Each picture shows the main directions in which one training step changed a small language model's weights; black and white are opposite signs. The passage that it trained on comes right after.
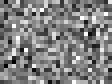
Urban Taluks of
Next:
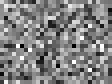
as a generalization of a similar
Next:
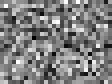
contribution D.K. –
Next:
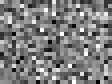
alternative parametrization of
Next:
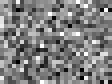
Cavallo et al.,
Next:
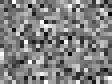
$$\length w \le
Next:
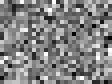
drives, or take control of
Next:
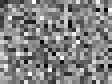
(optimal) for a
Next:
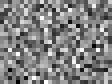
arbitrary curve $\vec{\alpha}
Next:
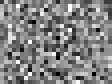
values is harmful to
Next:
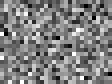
standard ensemble of quantum
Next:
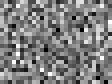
is assigned a fixed quantum
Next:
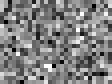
if $\delta_{ij}$ is
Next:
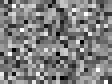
been observed. In addition, the
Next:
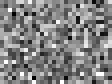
defects such as grain
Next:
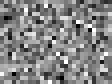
respect to the product measure formed
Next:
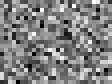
ensures it cannot be changed
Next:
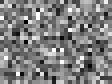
trucks in a
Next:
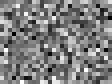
with the unsatisfied and
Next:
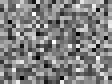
of Medicinal
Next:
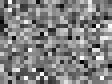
in applications, and have been studied
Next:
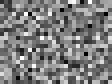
columns followed by the same
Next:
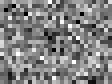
qubits in position 2 to
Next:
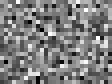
differentiate between substitution and
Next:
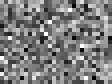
*"Public policy and
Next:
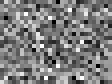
an exponential distribution of the requirement
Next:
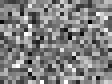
Among Dentists
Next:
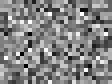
nonlinear system described by the following
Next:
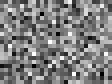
p}$ is a countable set
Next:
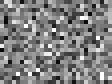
the presence of a whole spectrum
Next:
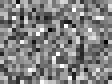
closed. \par In order to
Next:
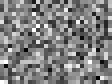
of the changes in damping
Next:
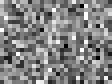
In all the nucleus cases
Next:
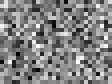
in a range where they do not
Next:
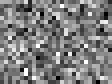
* DeWitt,
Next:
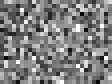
known as giving the main
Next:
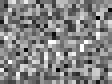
and can be approximated
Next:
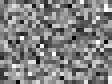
we conduct an ablation study
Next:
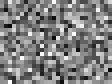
underlying factors that shape them.
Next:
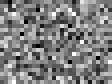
named fat forests
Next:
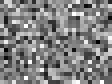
the performance of two-dimensional
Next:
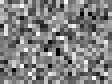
interesting fields in spatially curved
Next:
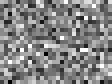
property.} \bigskip \bigskip
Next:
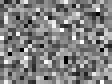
a study is often very useful in
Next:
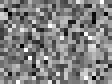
given $k > 0$, the
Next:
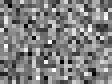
the Bluesky
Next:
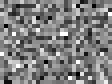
still in the gapped
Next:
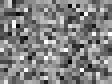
cross-domain adaptability
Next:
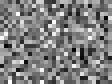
satisfying \begin{itemize}
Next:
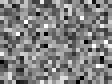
jamlength for $\rho
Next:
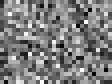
$\epsilon$-expansion of
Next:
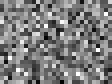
of step $\Delta x$;
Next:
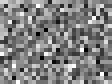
\prec g$, if there
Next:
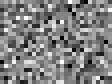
design also lead to reductions in
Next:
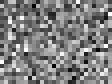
also revealed that
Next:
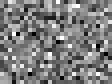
does it lack long-range
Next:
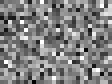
27, a deficit
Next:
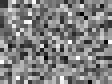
and assume that the hypotheses
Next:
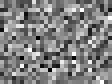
oxidation waves of
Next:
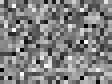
points are irrelevant
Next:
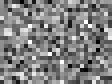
histories in the sample.
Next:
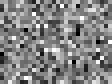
of electromagnetic field and
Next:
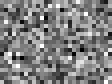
correction to the wave function.
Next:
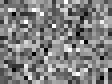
bit. I have lots
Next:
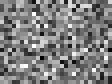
of fatty acid
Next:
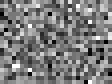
A systematic procedure to
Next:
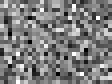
this theory: On the one
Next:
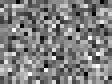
(12)$$ Expression
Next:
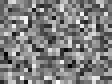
filled regions in the three upper
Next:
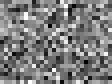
Life Cycle',
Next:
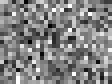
wanted to see a
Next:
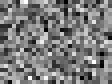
\cite{1}. However,
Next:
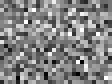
to driver while driving car
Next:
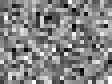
precision. In the following,
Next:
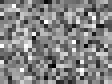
declared that no experiments on
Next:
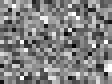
videos under 10 different types
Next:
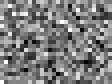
men in their early 20s
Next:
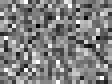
rational invariants for those
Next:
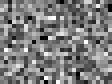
directly in experiments. By utilizing
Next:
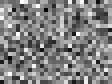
In order to finish the proof
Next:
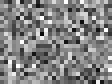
\texttt{score} &
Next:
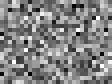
t}$, we evaluate the integral
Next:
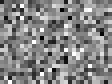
taking into account the boundedness
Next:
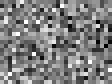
these choices were different, then
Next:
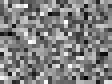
be the stopping time associated with
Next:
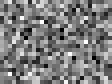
shown to arise from two
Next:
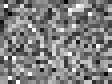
Law was designed
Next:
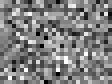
to foreground residuals (plus
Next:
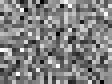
rise to a sequence of
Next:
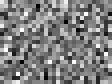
if the density profile has a
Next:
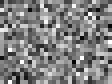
is discussed in detail including possible
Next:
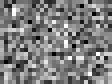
[e.g., the finite
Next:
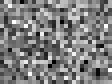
the objective function. The
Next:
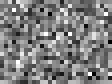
Type B specimen
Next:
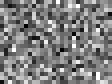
the long-range correlations are
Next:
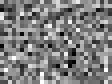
community sensitization is
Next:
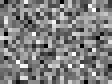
a quasi-periodic or
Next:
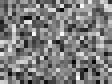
and soil did not show
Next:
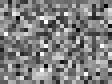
have: All representations of
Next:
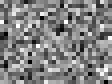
be used for refining solutions
